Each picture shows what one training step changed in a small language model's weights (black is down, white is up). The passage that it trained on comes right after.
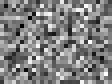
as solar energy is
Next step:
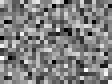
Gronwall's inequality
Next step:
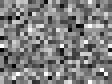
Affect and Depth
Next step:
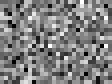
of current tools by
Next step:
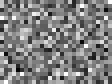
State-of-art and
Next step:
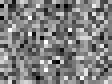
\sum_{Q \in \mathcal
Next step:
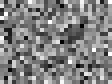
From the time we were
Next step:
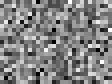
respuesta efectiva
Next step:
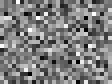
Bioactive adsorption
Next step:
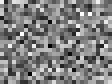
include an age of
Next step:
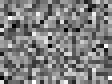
will receive and on
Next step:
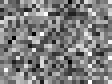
qiladi (uning
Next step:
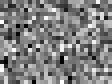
turn to the algebra
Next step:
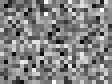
for their true place and
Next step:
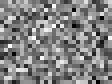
hujayra po'sti
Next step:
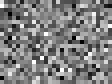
in (b) terms. Figure
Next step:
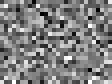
se rappeler que les
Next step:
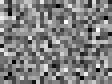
the Poisson equation, our
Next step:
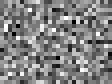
tizimi (0 dan
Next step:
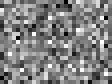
n \lo {\sf N \hi
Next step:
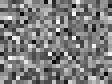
fabricante /
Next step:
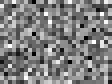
mind that cause us
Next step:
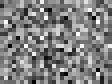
protagonista na
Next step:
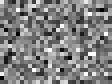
notably Chaundy and
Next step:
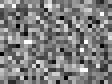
de nombreuses
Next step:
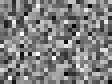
a semisimple Lie
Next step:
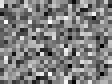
words have also been used to
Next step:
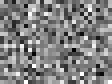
image quality in the
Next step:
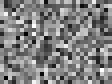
conducted in the relational
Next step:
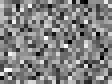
through system Generalized
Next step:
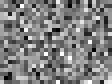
a computadores
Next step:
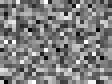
a fluid or a
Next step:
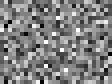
An Offer You
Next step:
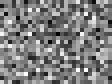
spaces reads as follows
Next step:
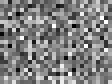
\end{array} \]
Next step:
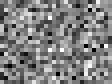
It remains to show that for
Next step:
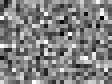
and RTSV. No
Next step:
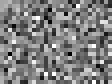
apropia de los
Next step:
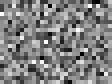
that include colloquial
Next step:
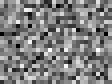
$$ \endproclaim
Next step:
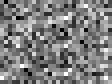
total nacional no
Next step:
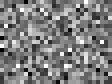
Applied Systems
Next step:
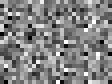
і тим самим
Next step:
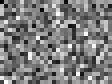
whenever the Riemann
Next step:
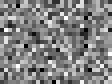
no se complican ni
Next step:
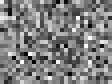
the image through a
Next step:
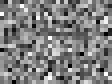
accountability is
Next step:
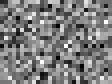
It is natural that if the
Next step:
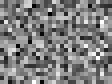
or inefficient and 2) the
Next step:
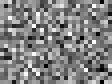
utilizando as bases
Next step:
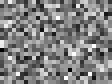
6: Apresentação na
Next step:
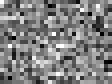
heat transfer characteristics
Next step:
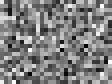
the binary sextic
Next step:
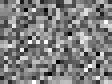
fonction $ V $,
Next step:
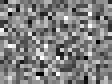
non-singular transformation
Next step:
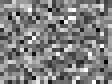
d'administration plus
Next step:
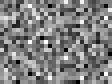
tools to reduce
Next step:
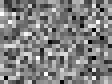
practices align with or
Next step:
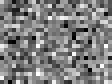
penalties on financial
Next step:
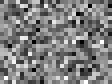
y pacientes que
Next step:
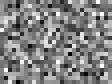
to the cases what are
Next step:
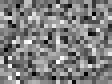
of the business model.
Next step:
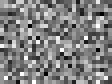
CSH, biofilm
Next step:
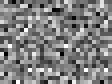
conciben con los
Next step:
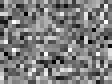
\subset M$ be some
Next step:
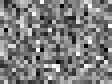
called the $n$-th
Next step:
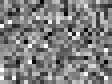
the paper with a list of
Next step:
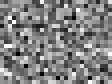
raised the question of
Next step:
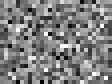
tillarni qiyoslash
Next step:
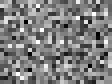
va ijtimoiy
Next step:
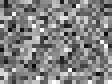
array of variants to
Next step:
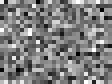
close this evidence
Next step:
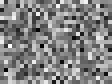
CS-IGT pode
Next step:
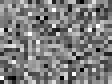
data-driven methodology to
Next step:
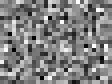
protect can help to
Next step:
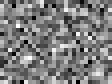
okresie II
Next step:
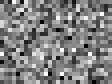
and also \cite{O4},
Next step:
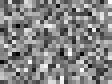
infants were included and
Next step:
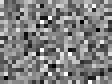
va holatiga
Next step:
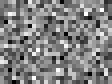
optimized process. (b)
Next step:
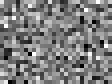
they address. In this
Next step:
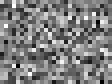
we prove a monotonicity
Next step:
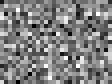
upon magnetron
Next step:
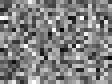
Nigeria [15]. The
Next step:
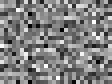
desse setor somam
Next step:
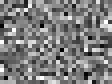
variety $X$.
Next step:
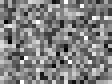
the cells were incubated
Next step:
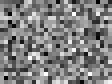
of research output are you
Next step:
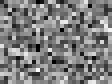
way is that we want to
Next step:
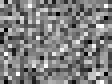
data insights platforms
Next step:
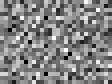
Research, San
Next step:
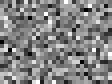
apply to *q*. More
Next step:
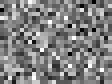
India E-mail :
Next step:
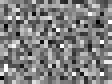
3 Less Effective 2
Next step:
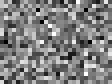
em face da norma
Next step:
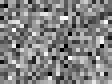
hold for the Poisson
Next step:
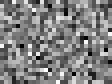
the CAC mechanism
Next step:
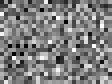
and let $I$ be the
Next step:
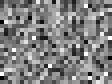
with Applications",
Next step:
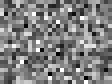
requirements, opening a
